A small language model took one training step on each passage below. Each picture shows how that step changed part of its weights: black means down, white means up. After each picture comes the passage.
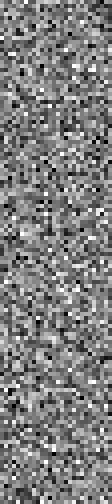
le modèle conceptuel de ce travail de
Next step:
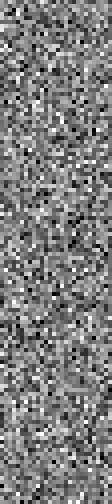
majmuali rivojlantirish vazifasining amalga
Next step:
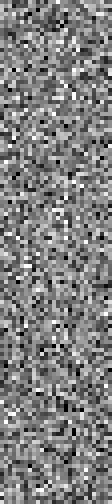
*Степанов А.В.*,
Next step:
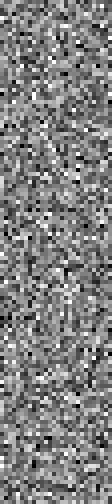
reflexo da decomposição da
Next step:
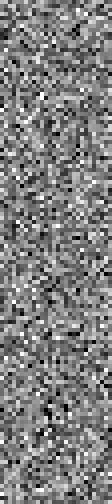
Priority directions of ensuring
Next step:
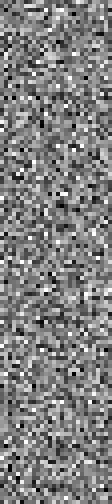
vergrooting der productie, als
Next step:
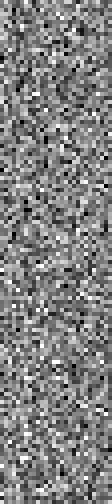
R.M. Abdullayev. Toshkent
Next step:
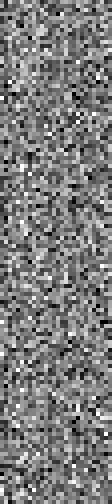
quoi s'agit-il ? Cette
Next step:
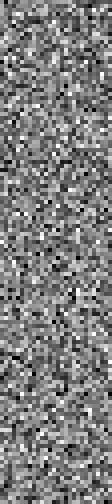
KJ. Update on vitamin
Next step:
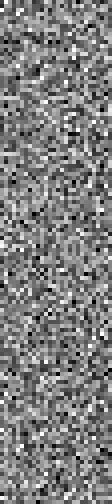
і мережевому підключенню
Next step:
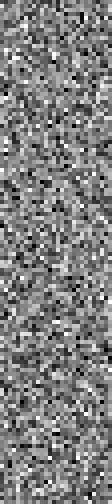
Kind das erste Mal die
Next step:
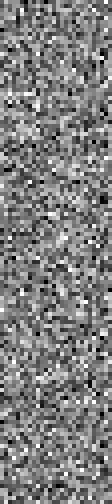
cuidado, a partir da valorização do
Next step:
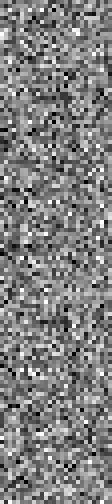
PODER EXECUTIVO
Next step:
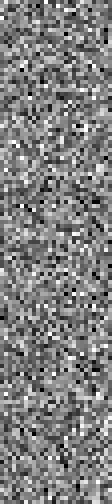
ter empregada e 0 representa não
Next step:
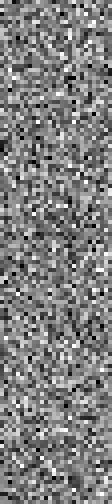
y la cultura escrita*, de
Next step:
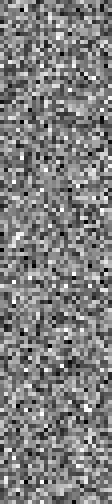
qanday xizmat ko'rsatadi?
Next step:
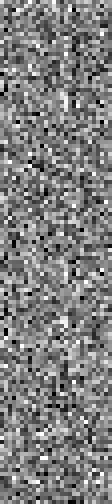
En donde Z= Nivel de
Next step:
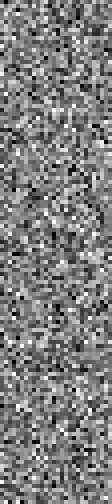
100µm Chaitanya R
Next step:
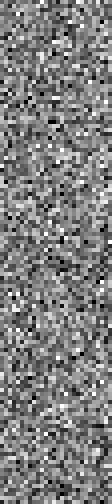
las Actividades por un Método.
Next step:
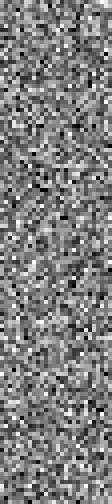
Cidade de São Paulo, como desejavam
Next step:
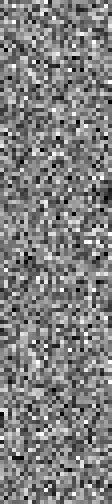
The article studies Smart marketing
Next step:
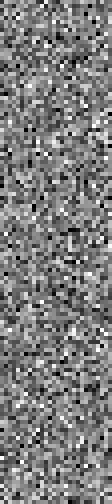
moliya bozorining eng jadal
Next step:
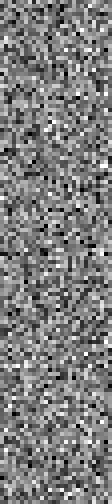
обнаружения мошенничества,
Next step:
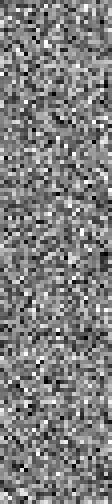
crimes contra a administração
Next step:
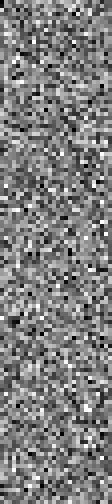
qabul qilishni tayinlaydi.
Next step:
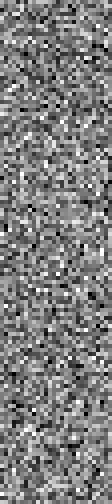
Winning the Cold War »:
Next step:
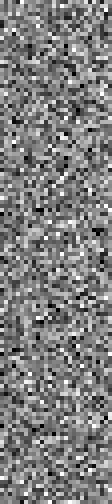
basing on the presence/absence of
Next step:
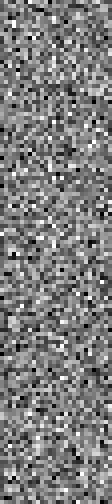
bus or train arrives, people
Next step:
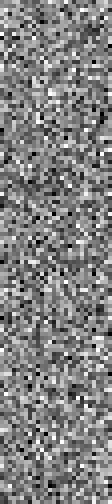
de aprendizagem e desenvolvimento dos estudantes e que se
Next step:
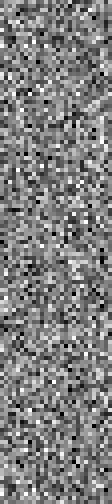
sustlik va axloqiy buzilishlar
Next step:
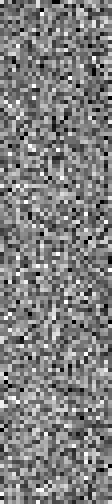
a la sensación de miedo que el
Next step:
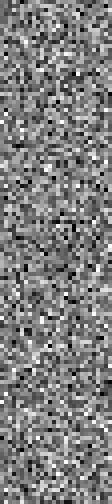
переменную. К тому же при
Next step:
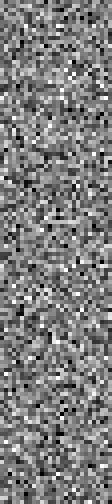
при аллергическом рините
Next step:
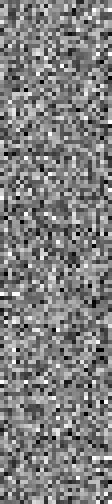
astalik bilan alohida yordamga
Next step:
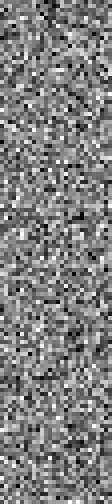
yoki biologik) yangi turlarning paydo
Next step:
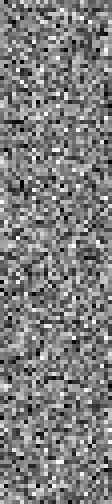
креслення, ескізи,
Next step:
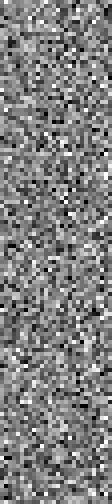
реки уровни колеблются между
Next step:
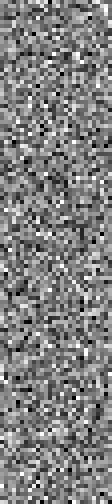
eines Kindes bis zum Alter
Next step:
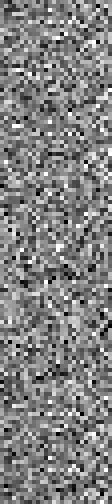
миллий, сиёсий
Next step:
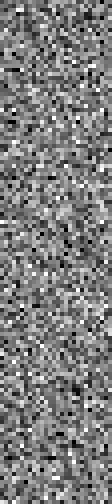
O., FACTOROVICH,
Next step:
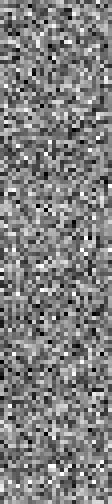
expostos em um momento futuro,
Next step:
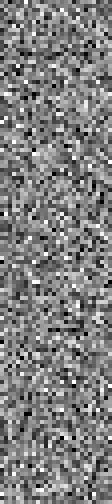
strateško načrtovanje
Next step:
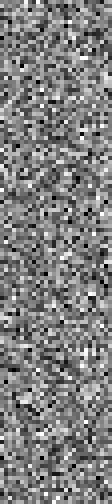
Con especial enfoque en el impacto de la
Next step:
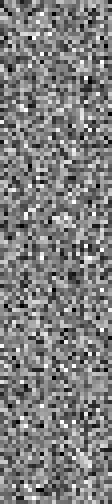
berikan Kan kulimpahkan
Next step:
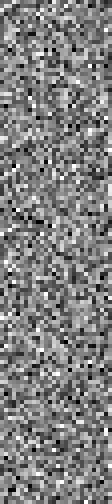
doir tarmoq dasturlarini ishlab chiqish;
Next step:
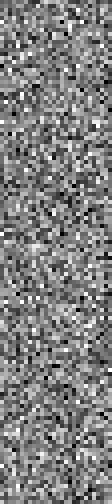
tema y trasladarlo a
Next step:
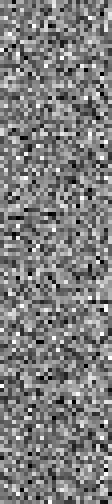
организаций транспорта,
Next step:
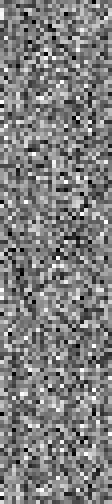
Gambar Sampul 39 3,9
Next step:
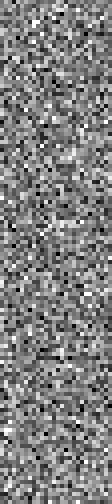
Ana y otras exjugadoras
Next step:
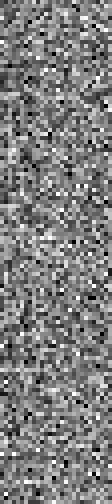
разглежда не просто като
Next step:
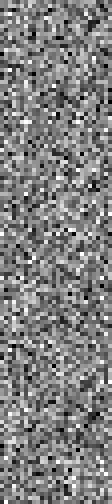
Gustiana, R., Hidayat,
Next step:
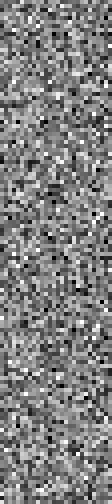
de vue. Ils ne voient
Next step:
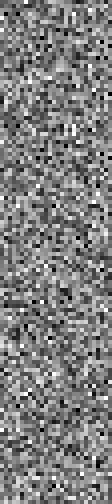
los conductos semicirculares
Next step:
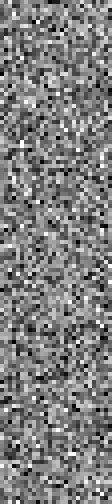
шартларига талабаларнинг
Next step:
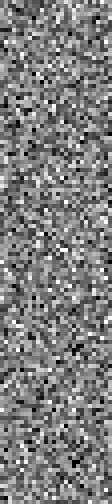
gelingt, dass trotz einer
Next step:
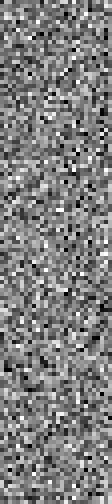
проб секрета молочной
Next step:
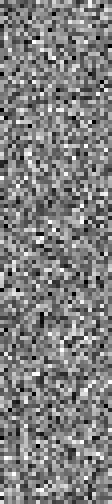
religion musulmane. Le
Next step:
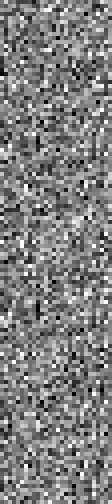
die die Verfasser*innen der
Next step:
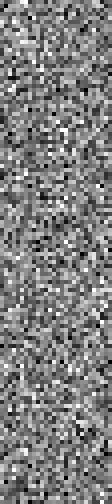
логикой развития музыкальной
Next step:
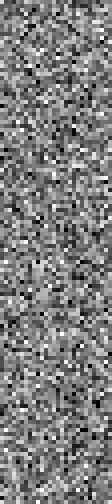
sinf "Ona tili" darslarida
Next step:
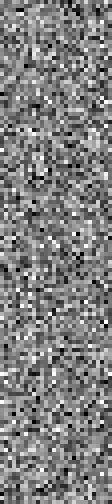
yillarda keskin o‘shish va
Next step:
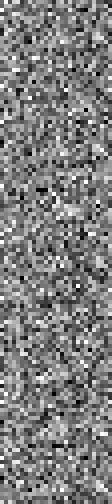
ANIQLASH VA ULARNI
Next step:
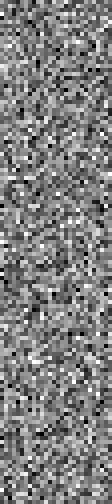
qilish kerak. Sut va sut
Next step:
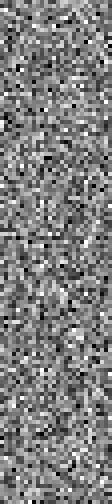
olish; bolaga kuchi etadigan
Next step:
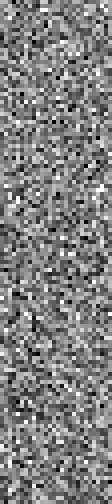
(2007), “a situação clínica
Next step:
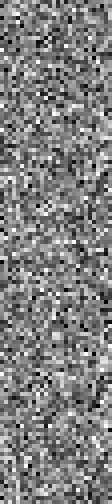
realidade por meio dos conhecimentos
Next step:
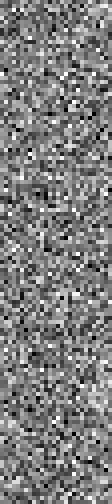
Всем беременным в ходе исследования
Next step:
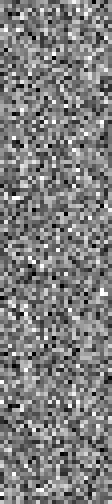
TIMURID PERIOD AND
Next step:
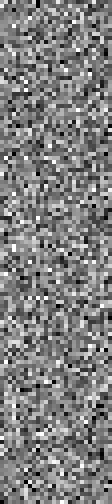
asarlar turkumidir.
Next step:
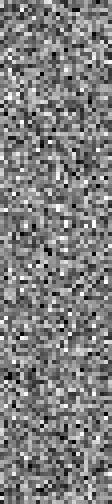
sea vulnerado. Una
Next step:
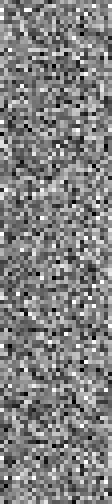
IBM SPSS Statistics
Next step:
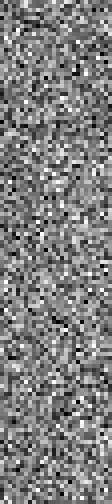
Francis Group, 2007), hal.
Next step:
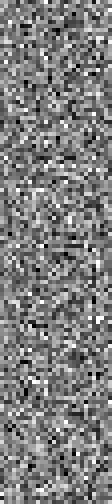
saat ini dengan mempertimbangkan
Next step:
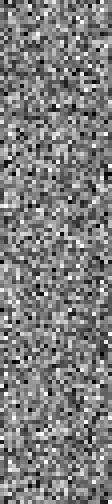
tadbirkorlik va pedagogika instituti
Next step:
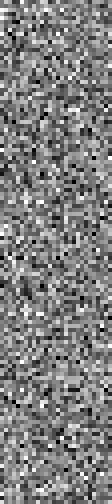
in de VS of in het VK
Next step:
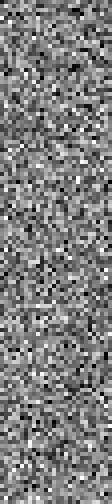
qadimiy turlaridan biri bo'lib
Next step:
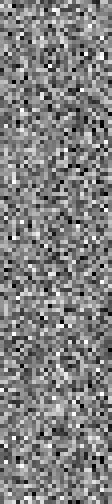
IT workers, as well as to
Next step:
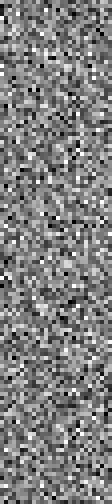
Oliva F1 navlarida barg
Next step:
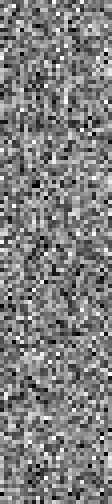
C., *Rozwój osoby
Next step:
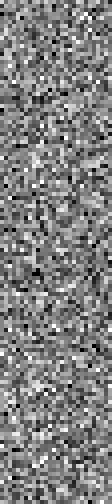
(Fan) yoʻnalishi tabiiy
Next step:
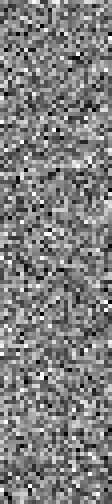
and longevity steel product in
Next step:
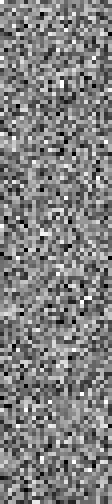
В. А.* Детерминанты
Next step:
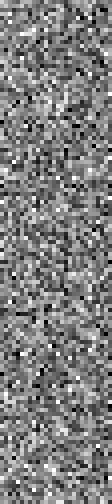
qaramay, jamiyatda ancha uzoq
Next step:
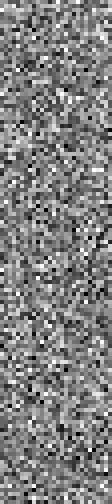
el apoyo económico y
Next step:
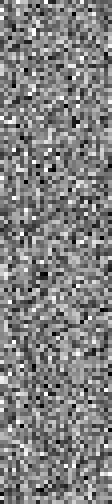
کردند (Clegg et al.
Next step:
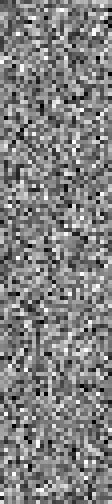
infection: Pilot clinical
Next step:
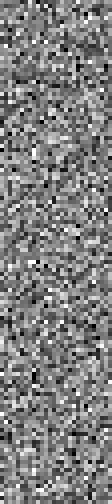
o plano de conteúdo da performance.
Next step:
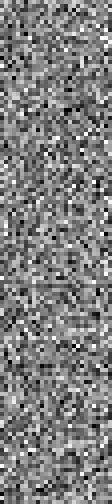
ijro etish tizimiga insonparvarlik
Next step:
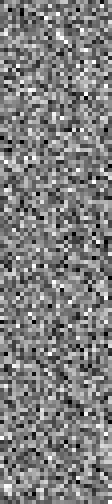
Qur'an permits her to keep
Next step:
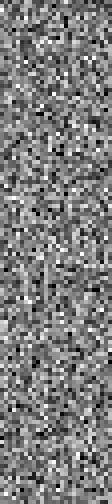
що монолітні моделі
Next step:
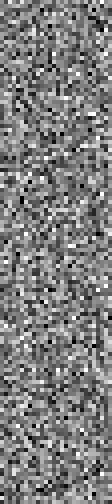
Kenesovich teacher Department
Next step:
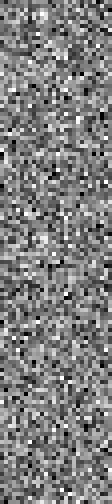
контактних кілець.
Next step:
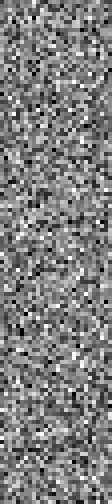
jamiyatning eng asosiy vazifalaridan
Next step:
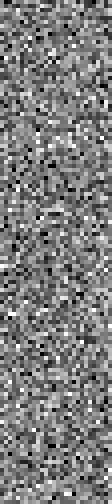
на автоматизированных насосных
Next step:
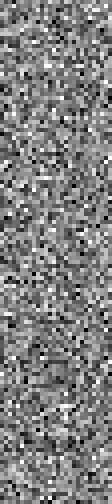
конечностей. Определение
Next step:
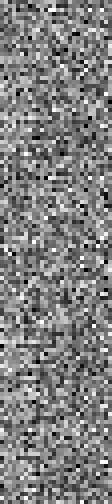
JARAYONLARI Hamroyeva
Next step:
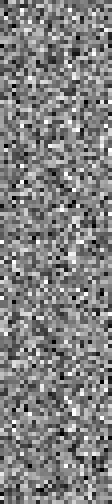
(vgl. Rakoczy et
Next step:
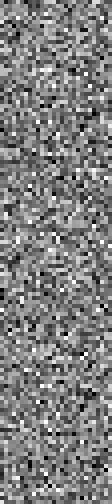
пространственных представлений является
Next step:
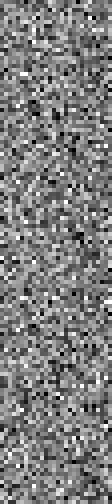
de trois objectifs (Bernard
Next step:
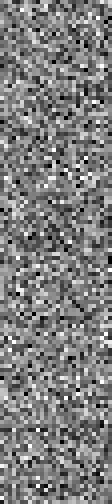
Lei Orgánica pola que se
